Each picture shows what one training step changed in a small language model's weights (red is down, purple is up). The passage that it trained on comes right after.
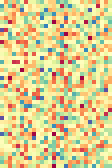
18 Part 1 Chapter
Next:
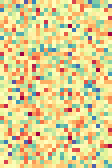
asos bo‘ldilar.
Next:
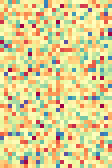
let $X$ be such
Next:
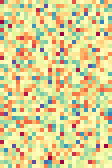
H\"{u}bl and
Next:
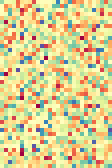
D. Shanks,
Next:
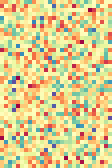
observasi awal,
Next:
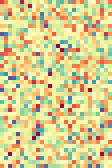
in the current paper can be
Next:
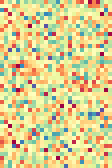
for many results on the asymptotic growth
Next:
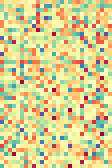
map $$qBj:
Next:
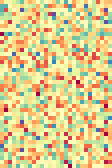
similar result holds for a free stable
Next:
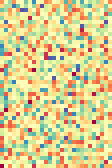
locale. The claim is that
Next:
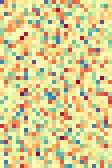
(steps) one should apply
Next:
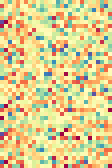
DENTAL CARE
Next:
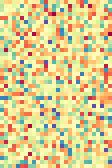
assignment $D \mapsto
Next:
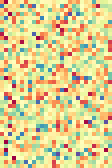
H}^{\star } \subset
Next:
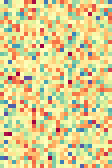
in phase-reduced systems is
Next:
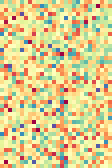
filterit PL12
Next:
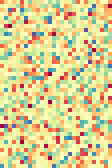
$x^{n}$ in terms
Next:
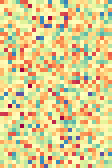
Babur to the end of
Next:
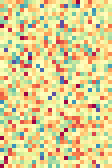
aus (z.B.
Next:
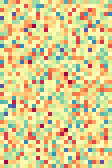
in de correctie aan het
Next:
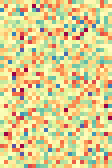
possam se desenvolver
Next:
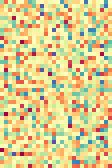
that are in perspective from
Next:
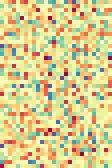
ela remete à
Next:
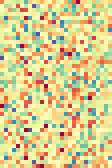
sluzhba u
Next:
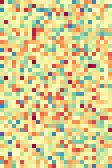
nomidagi Samarqand
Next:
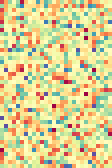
\eqref{equation1} on
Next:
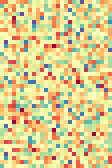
\text{for} \quad
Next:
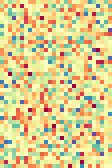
yog' ochlik
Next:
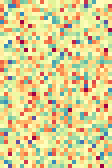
point is characterized by its
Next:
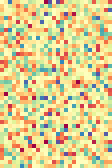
визначають його
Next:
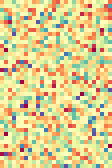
$B_c$ is the
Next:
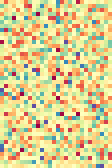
3 of [2] from which
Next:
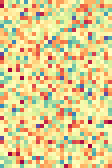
die Vermutung, dass
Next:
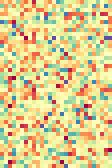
aus dem Deutschen
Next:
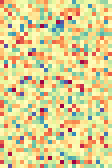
with the entries of the partition corresponding
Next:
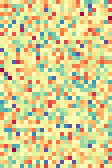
Now, with the aid of
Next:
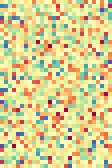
of $\R^n$ has
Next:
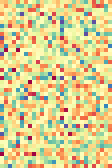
whose {\bf second} letter
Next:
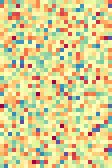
знаний, отработка
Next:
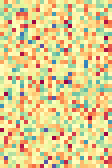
result follows from a direct computation.
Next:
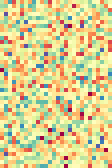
V^0$, the point
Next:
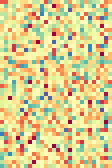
that the first condition reads in
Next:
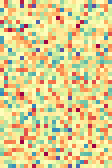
field which has a simple zero at
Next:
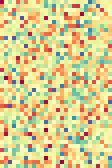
Fibonacci numbers
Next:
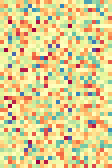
O‘zbekiston sharoitida
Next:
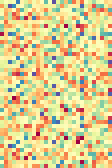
OF INNOVATIVE
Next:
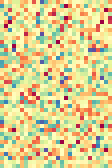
of [A4] it is
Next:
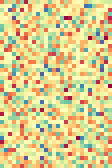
User Interface. Auch
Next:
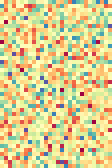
School of Mathematical
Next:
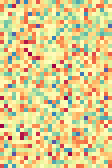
split groups, but they asserted
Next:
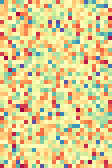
в экономике / Под
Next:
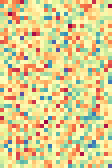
için idareden izin
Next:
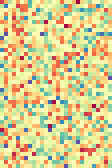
\tag{50}$$ This result
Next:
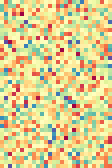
\infty$ the solution takes the
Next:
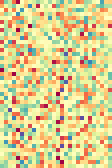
Theorem} Let us define the function
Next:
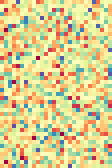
\oplus F(\Pi)$, where
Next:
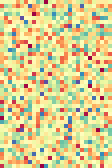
to the least square problem:
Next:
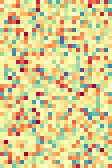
a los valores. No es
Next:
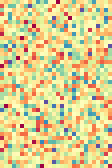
se faz necessária
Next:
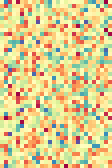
necessita de exames
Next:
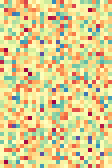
to GFT as to a
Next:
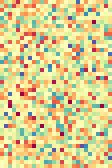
En seulement trois
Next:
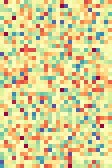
–shag'al kabi
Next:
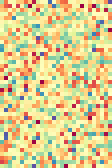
pertenece a la
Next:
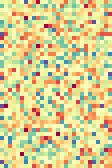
en Asia oriental ya
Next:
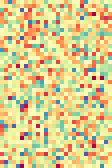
moment map such that $T$
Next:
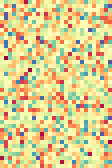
by hypothesis $\xi \circ
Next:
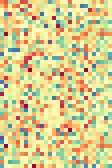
be the 1-parameter
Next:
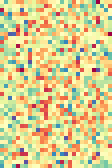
ustuvorlik beriladi.
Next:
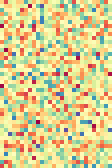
H. Judah and
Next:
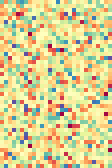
узатишлар ва
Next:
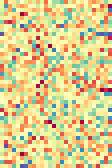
le secteur privé à
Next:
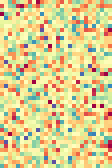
denoted by $c(t)$,
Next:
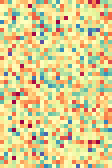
for the model with a Lagrange
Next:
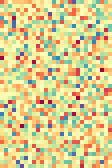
vision renouvelée
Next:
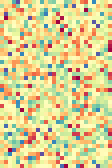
\cite{KH}, the
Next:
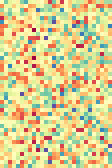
mother tongue,
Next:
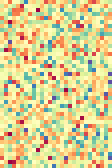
Improvement of mechanisms
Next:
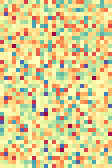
Theorem \ref{thm:
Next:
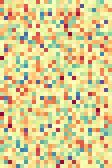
the result. By the conjecture
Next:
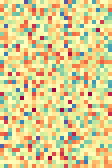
de distribución de, al
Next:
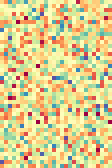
projetos em uma mostra
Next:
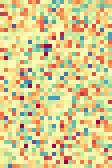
futuros estudios.
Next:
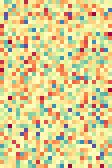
transformation $\rho$ by $$\rho
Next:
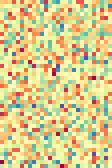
convex on the interval $( -
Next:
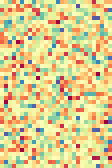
меньше, тогда
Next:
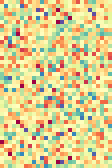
States, during the era
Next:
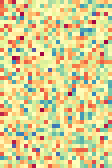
only on the riemannian manifold
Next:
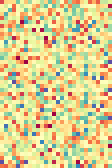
rotational symmetry around $\R
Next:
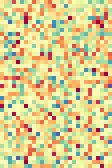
value less than or equal to
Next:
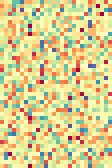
listed in the cluster. A
